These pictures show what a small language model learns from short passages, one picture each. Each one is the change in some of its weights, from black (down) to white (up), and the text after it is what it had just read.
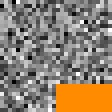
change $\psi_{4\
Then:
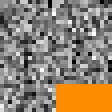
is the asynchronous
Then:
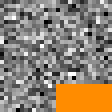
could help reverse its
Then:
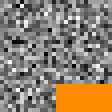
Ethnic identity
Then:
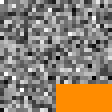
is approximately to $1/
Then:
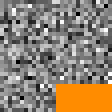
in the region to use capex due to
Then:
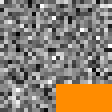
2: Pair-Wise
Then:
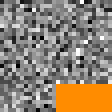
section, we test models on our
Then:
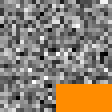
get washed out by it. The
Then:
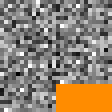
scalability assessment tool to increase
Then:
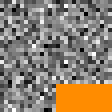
can now redefine risk
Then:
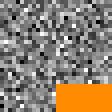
order to answer a specific research
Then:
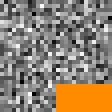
4C and 4D). Both
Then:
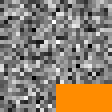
kg of stone, sand,
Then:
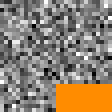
are physical. In this case, the
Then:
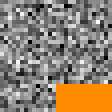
de-noising there has a
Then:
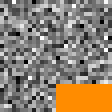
placed to close the
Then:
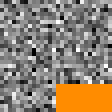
health of our engineering
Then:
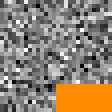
reaching reproducibility on the
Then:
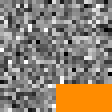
(CJS) is under the
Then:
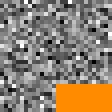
o tema complexo dos
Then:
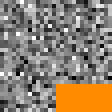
Figure 6. Figure 6 The Tidal
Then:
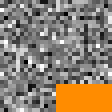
spectrum of emitted gluons
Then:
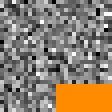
due to von Neumann
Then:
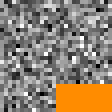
assistants and three members of
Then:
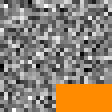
Instead of disrupting
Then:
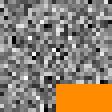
the model are comparatively less important.
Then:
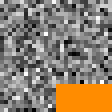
least primary school
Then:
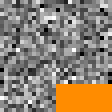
need to manually download this
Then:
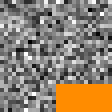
belong to the same group of
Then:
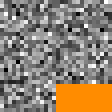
number represents with same digits in
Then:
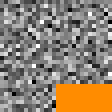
states, as they are commonly
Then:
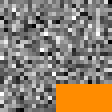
regional secretariat of
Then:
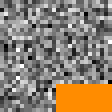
core, the force balance
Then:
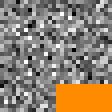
number of unknowns is reduced
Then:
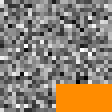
the reaction mixture k ₁
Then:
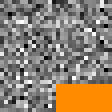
present work, was straightforward
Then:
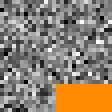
much higher specific SN rates in
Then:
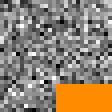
II. RESEARCH
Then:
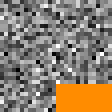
mechanical and electrical properties are measured
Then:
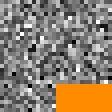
using subjective expert data. In
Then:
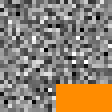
that vitamin E partitions
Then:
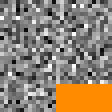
relaxation is related to the
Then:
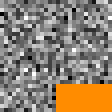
ancestor z , then z is
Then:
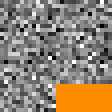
and discrepancies between them.
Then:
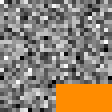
hill and the tidal field
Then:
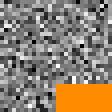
4 burst abdomen 5
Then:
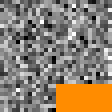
yield. Alternatively, one
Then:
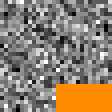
systems, where users first send
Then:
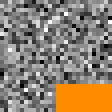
with an established
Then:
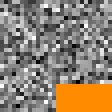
motivated by trying to limit
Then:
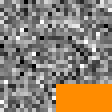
miscellaneous bases
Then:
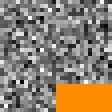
at distance exactly 2 from a
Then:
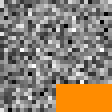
the law to prevent
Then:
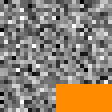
Sloan Digital Sky
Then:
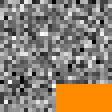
N_c \times N_f$
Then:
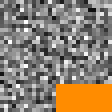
The signs $\alpha$, $\xi$,
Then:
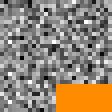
Also caused activation process
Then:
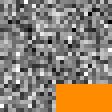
section using BibTeX:
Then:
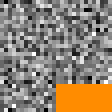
Research has demonstrated that AI models
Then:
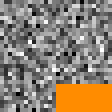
a choice dilemma.
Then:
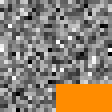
a pump-probe regime
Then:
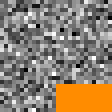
encoding and decoding
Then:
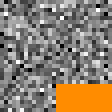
data was selected for subsequent
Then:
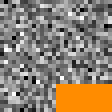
Stage I. For each validation
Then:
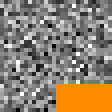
of elements that one can obtained by
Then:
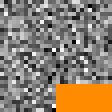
in their curricula. As
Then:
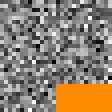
This relation is only valid for
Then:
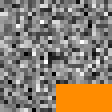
total 600 study cases) and out of
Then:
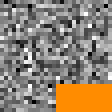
Nigerian woman.
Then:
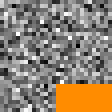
density $n_0$ and temperature
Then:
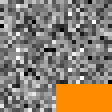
starch glycolate. A total
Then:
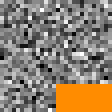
uses two free parameters: the
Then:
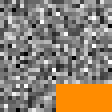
can be estimated, and thus
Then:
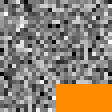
experiment. We then fine
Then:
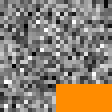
may be described by the wave function without
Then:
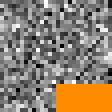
not work in the whole parameter range.
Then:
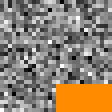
Materials in Contact with
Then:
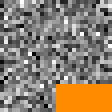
actionable response is to
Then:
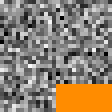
the autocorrelation thus
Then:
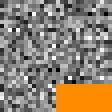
significant value is greater than
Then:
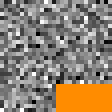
whole country was become
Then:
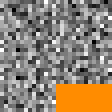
notation) corresponding to a diatom
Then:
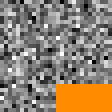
San Bartolome NHS
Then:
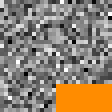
the building starts suffering
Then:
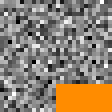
with presence/absence data of
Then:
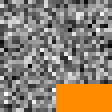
in the *Materials and
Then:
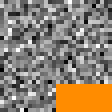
of spheroid properties from
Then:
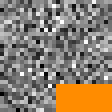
xenon cation via
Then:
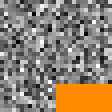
time, we consider the mean spectrum.
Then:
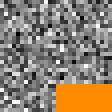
by G.L. Lamb
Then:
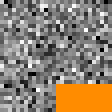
[6]. The Fab Foundation
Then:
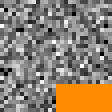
that the length of a phrase
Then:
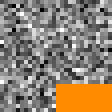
large private corporations (in
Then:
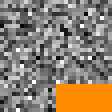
Crosschain Asset
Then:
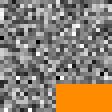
the FDO Forum specification
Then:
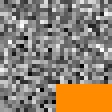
spectra of various detected minerals
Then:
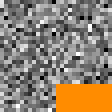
the center of the rapidity
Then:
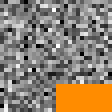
observational data are sparse.
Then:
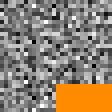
levels, nonetheless, there
